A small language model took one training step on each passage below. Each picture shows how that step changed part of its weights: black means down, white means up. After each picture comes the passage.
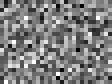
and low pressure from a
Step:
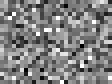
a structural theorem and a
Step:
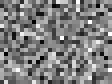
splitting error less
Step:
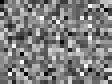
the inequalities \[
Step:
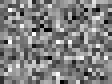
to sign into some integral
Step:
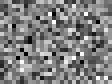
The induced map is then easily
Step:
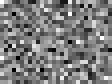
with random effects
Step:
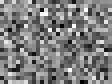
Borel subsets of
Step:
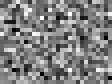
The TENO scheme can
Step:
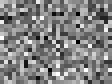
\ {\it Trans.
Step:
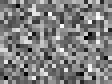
i \end{smallmatrix}
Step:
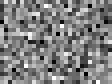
G_{X}$ contains a
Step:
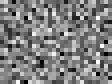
from $u$ are of degree
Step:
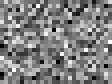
considered cases could be
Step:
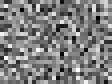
derived from the least action
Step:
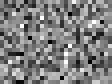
they gave the
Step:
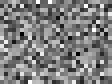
Let $E$ be an
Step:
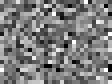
which each $f_i$ is
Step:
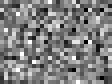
showed that one can use
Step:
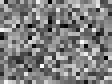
we obtain for $A>0$
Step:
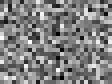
\nonumber\\ &\times&
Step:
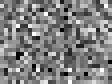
$n,m$ by their values
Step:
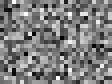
and the closedness of $\overline S
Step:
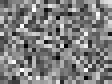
requires only little
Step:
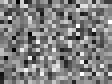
The functions on a Poisson
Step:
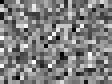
$A$ can be embedded
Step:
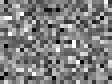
Orlicz spaces and
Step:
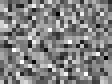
input, $z_l$
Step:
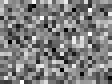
the mean values reveal a similar
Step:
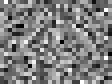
for $N \leq n$ and
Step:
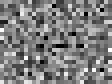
we infer that \[
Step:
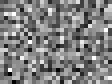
et G. Bol,
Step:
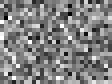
\partial_x g -
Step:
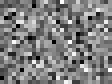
(g(x))$ for all
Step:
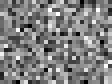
can assume that for every $j$
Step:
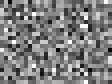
of aggregated
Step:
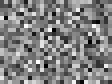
a + \sigma h_\alpha$
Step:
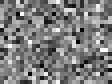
will consider the following class of
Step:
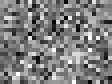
with respect to each of the problem
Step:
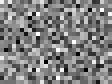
have shown in previously that
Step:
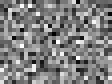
across the workers.
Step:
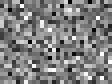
matrices, where it is most
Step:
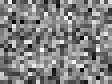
and then symmetrize over
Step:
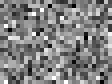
is worth noticing
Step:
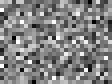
\ea \ee \el
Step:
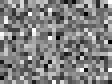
\begin {abstract}
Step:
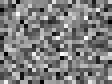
$\gamma$ is becoming
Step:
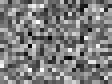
\infty$. We first consider initial data
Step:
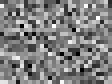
More precise conditions can be
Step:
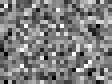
$K$ is a simplicial
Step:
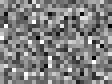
\end{itemize} Hence we
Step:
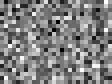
its arithmetical nature,
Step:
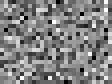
number for Set2C and
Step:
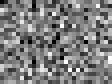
\lesssim \lambda^2
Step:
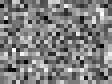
Since the multiplication on
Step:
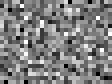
matrices, it may be
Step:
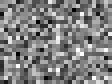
it is convenient to
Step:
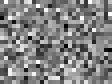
with Boundary Elements
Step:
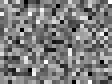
may assume that the maximum
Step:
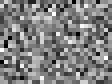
= 0$) and for the
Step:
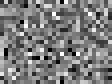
but with a sum of digamma
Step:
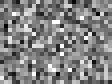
dual tube representation}
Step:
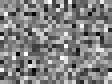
$G$ be a subgroup of
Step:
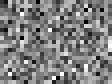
voltage for several
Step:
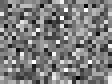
dynamical systems
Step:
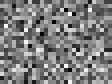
we construct a new graph
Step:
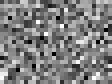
explicit Newton
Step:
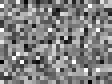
We assume that \begin{enumerate}
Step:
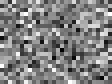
\cite{OR}. In
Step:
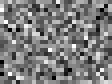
\def \L {{\mathbb
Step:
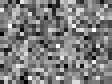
It comes from convex
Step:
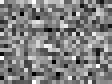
Because $M$ is
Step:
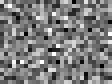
Given a pair of
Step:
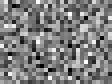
and the same number with 2 and
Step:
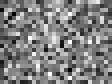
=\ \begin{cases}
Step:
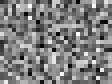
IV, we compute only one
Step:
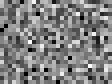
required by 512
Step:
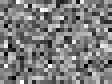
since $\omega_\mathcal{H}$
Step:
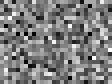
[\Delta A]^{\langle i
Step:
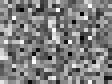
the first such isomorphism results for
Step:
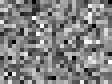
with $\phi (1)$ not
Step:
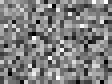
found for odd $n$
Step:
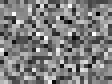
a potentially useful
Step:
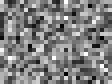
numerical estimate of the lower bound
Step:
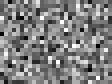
from the following proposition.
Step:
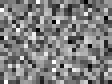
distortions of tests.
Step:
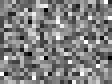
\psi \text{ for some }
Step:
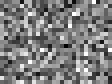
flow is essentially the same
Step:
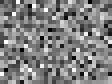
(\tan \theta +\cot
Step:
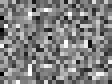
and that this also includes
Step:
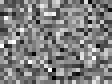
by extending scalars from
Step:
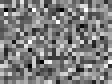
geometrically connected, based
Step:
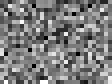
prove that flatness implies
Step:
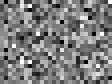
the maximum number of
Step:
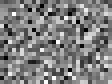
formulation the nonlinear term
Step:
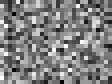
method of control) can be more
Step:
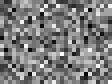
says that given a point
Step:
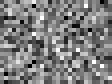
(such as $\sigma\leq
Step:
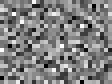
of completely monotonic
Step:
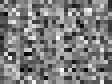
\choose r -
